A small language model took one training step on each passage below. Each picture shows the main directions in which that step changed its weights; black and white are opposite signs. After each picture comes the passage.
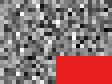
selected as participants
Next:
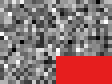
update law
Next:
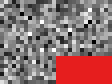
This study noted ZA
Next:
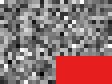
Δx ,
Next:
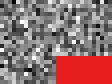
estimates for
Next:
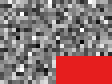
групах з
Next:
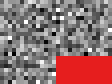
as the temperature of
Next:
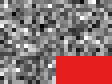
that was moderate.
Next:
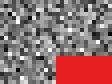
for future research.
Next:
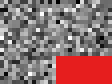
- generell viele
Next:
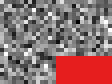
desmotivação. A
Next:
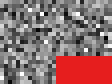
jing'irlar va
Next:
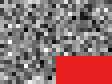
and Communication
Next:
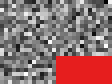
significant at the 0.05
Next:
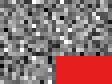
literary studies.
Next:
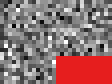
zur Lösung
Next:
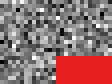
va kundalik
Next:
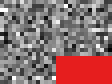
countries located
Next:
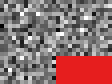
& Yoshimatsu
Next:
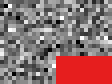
senão também
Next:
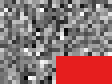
the server utilization is
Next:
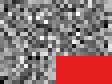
clean energy,
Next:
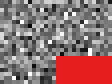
como el agua:
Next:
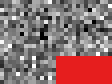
survey area with
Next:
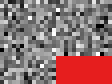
ao mercado de
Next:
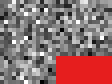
project ReKon –
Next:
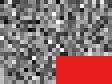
face relation among
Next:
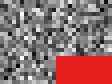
legal acts
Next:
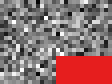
extracted from
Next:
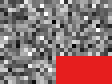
based on the detection
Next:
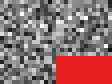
рідини, що
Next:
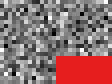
achieve the
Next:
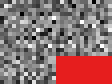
seriously the
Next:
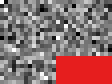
Pussell BA.
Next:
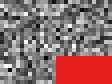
entorno social,
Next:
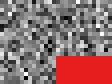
model are considered, which
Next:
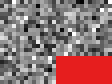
neither regular
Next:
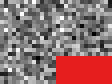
по очереди
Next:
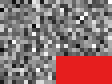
in a logical
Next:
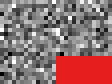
and Informatics at
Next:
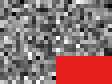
a general method for the
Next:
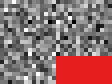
S4 displays the
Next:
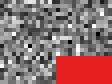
comparing two of their
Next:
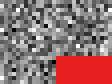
any kind,
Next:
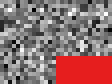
which, from their point
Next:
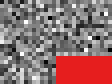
est un concept
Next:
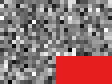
in BiH;
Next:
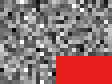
how reductionism
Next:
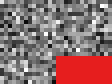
in computation for
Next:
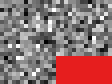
in people with
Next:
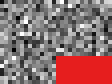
determine the effect
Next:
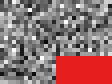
sex can also impact the
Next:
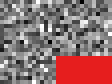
escritores o los
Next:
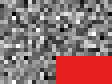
в армії
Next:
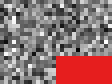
responsável pela
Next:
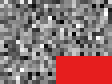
qilingan edi:
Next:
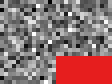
in the bogie
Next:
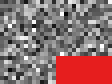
dans Développement
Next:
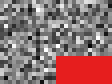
and other medicines
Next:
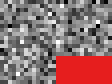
μ) , where
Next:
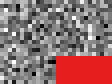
Hegel, anche
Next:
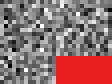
developed by Simons
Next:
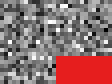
Bras et al.
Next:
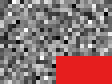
Further pipette
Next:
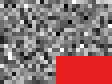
é variável de
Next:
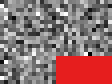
Universidad de San
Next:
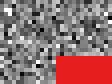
with the resin. The
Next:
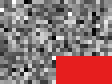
primary for life
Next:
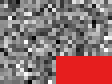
users to visit the
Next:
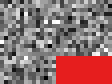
estágios: no
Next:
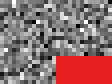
allowing for an
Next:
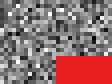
reliability, and
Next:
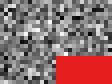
и култура
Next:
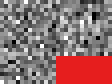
government and
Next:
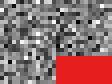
be informed about
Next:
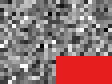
of NH₃
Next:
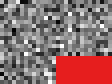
o conceito de que
